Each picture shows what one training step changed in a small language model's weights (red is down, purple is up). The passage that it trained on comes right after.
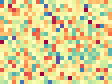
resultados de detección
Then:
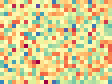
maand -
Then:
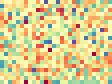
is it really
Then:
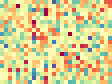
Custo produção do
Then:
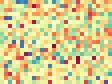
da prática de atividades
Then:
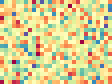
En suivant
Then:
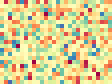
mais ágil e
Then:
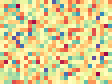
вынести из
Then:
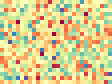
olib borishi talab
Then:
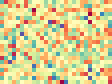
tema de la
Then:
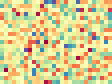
EF <
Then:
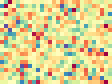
zamonaviy muammolari
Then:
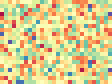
mumkin emas.
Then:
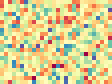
– амалий
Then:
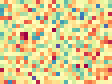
iqtisodiy qarorga
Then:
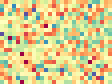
samaradorligini oshirish bilan
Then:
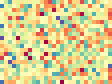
transformación de
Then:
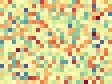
расходов на
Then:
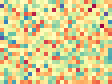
solving the
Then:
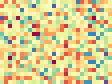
bo'lgan eng
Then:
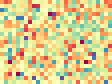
um indicativo para
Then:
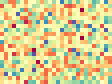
fazla olduğunu
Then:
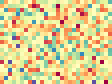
ролей так
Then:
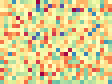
ishchi zona
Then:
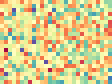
pesquisador está
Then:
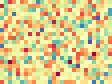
Participe de
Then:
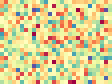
jarayon davomida
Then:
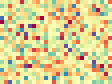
До ради
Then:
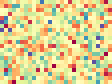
the concepts of
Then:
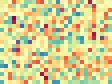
sehingga hal tersebut
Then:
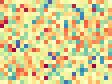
этой целью
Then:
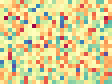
proceso maligno
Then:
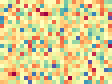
Mariya Monte
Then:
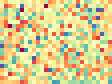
potential and,
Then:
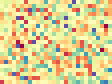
tasvirni til
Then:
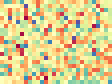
Scholar veri
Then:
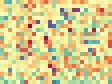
2 marta
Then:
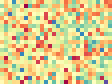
kabi bir qator
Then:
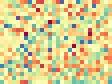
yangicha usullardan
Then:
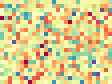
із цих
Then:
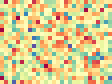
modern society,
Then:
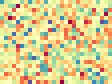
é uma iniciativa
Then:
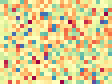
é que com a
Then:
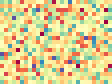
se agregar
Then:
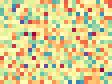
влади та
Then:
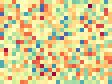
yozuvlarini yaratish
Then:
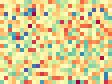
тому ефективність
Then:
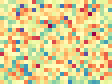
методики навчання в
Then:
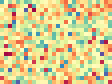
anglash. -
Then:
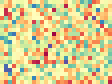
takomillashtirish bo'yicha
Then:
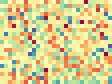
procedure for
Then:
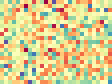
boshiga real
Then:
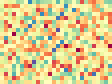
adalet ve
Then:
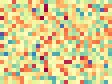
imkoniyatlarini beradi.
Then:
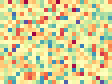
geval als
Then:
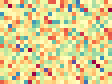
детей на
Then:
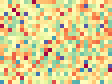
Este número es el
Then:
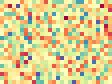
yang sudah
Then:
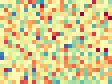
Oleh karena
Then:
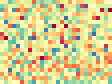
ва полиз
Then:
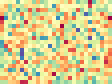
in Russia and
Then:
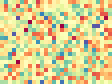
momentos e que
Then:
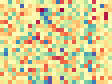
chop etilgan
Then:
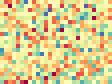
permanen dan
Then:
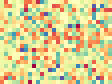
билиш учун
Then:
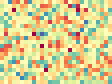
иная функция
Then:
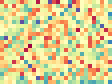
mban mend
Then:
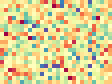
in Mondes
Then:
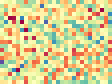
contextos locais
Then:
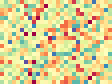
va shaxsiy
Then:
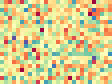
Ҳар бир
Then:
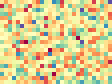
y en moneda
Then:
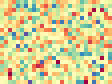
тогда как
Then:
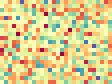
forma simples e
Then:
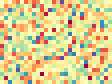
en accord avec
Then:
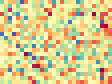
new building
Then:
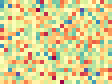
a didática é
